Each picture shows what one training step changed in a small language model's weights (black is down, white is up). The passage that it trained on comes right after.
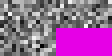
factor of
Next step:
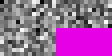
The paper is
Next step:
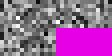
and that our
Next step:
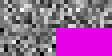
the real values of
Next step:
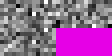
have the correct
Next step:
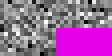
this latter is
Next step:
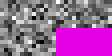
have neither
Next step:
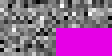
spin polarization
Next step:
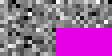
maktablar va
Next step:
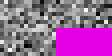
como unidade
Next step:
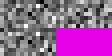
de salud
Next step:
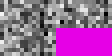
and negative
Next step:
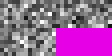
its performance is
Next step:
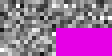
Hal ini
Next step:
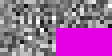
B, Zeng
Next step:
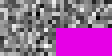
then by the same
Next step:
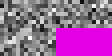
interception of
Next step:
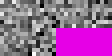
parameterize by
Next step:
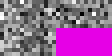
and selected
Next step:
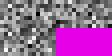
approximate the
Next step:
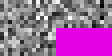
original and
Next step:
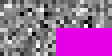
looks more
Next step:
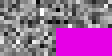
will insist that
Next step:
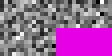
of success
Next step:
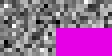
significant mean
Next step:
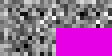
y la formación
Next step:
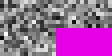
of the effective
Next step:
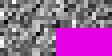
obtained for different values
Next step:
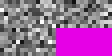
particle type
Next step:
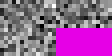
depende de
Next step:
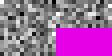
left hand
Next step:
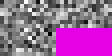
for example,
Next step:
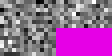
atingir as
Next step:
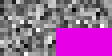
responder a
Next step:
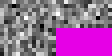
because of the
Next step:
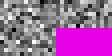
en sus
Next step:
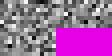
giving, for
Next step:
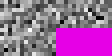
for other observations
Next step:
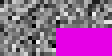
factors which
